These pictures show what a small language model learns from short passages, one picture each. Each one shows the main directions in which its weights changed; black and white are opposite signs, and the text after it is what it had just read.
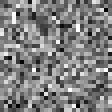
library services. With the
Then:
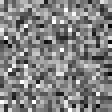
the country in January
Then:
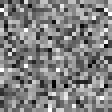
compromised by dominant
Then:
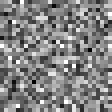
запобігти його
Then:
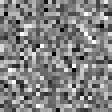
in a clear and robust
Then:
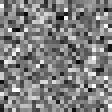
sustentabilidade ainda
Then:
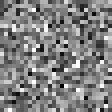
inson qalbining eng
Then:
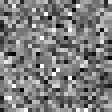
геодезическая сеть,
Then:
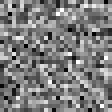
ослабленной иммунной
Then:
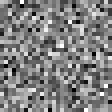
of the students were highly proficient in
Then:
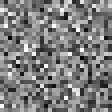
Thema Open Access,
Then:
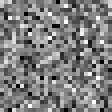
conscientes da importância
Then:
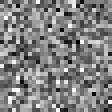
temporarily to form a
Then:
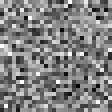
breakout of one of the
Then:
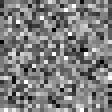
xazinasi, daromadini
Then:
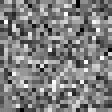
sobre a supervisão.
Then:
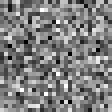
at the same time they also profess
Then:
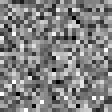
oshishi ishlab
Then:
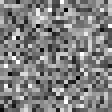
check analyses and
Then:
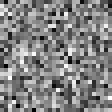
Responsible Open Science in
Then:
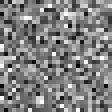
bor. Bularga : 1C
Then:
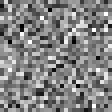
doen aan een enquête
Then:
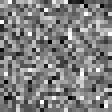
deixada ao desejo de
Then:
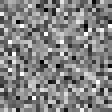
and associated with the ideal
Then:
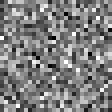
energías que son valoradas
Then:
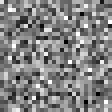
the same performance as the CEO who
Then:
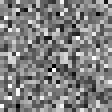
rumah (runaway
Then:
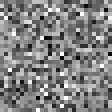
denominadas anteriormente por
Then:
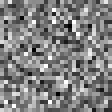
the plastic they have gathered
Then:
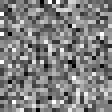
os pontos que necessitam de
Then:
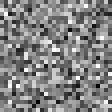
the image of the typical technology
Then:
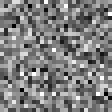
index ^a Elongation
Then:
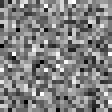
promovendo discussões sobre
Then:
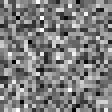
Table 6. Then using MS
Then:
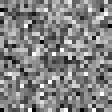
plants. In mythology, it
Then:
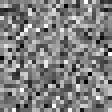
readout. A camera is
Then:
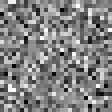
organlarining yagona va
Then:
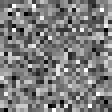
obyekti sifatida esa
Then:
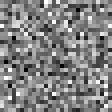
о диалогичности, ею
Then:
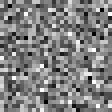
charakteristické pro
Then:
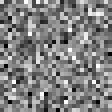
results showed that the most adequate
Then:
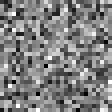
lyrics to support football
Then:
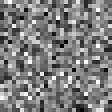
effective moment arm would
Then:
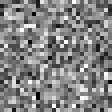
tadbirkorlar soni
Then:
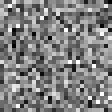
Шаш, Мерв ва
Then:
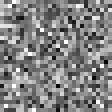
к.м.н., директор
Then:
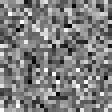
of teachers and learning conditions of students under
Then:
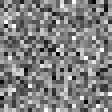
Business ranking, from
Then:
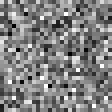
education, consisting of a
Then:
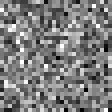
especie troglobia
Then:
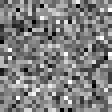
ці показники за
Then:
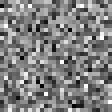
B computes parameter
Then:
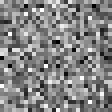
информирование общественности о
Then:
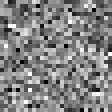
surgical patient. In:
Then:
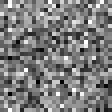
his face with clay. This
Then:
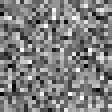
tarihinin akış
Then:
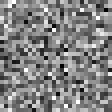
permitem: (i)
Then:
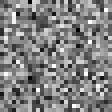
library materials such as
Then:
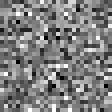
жидкости содержание
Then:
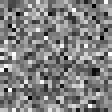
diancam oleh pelaku
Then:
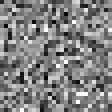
etadi; 19-modda
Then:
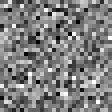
from raw material collection to
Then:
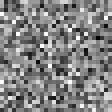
work presented in [27] where a
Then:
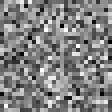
va uni himoyalash
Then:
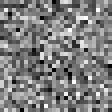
и почек. Рисунок
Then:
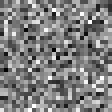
salivary pH and greater
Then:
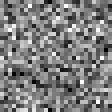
established. Although
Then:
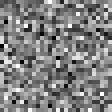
énfasis en sus habilidades
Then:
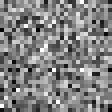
the sample is large, the data
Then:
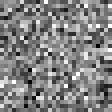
Freire e Boal, la
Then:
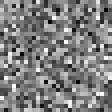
genitores, do ponto de
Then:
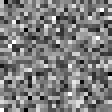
range of countries do not yet
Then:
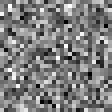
STRATEGY OF
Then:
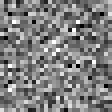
to have more professional experience,
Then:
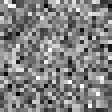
interesses, que pode ser
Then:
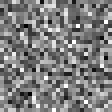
corona virus en los
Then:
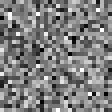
(bir xil, o‘zining
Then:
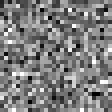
mixed methods research. In order
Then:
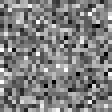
which represented the homologous
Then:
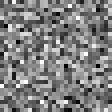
KEY WORDS:
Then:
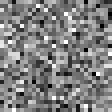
символы своего
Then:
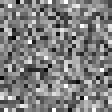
model geometries with
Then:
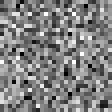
in the central Mexican
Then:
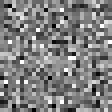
собирал коллекцию
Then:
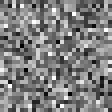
P, Maksakova IA,
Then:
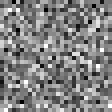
Project Acronym (EC
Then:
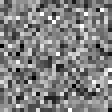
a comparison between the reference
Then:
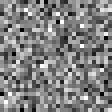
Institutional Ethnography
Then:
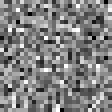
A study by Wasko MK
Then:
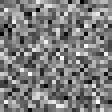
pentru fapte de poluare
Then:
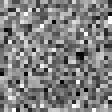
FE-mesh and the
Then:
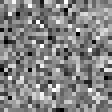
inspire les dirigeants
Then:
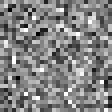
approach. Her work (2004), in
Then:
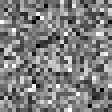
to gain an overview of how data is
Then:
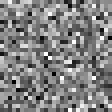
Pedagogik va axborot
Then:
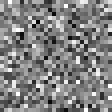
применении астрономических
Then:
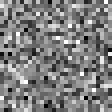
marriage, death,
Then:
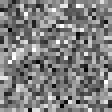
жизни сталкивался
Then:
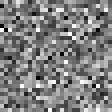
been provided. The system then
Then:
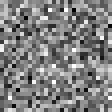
the same concept, whereby
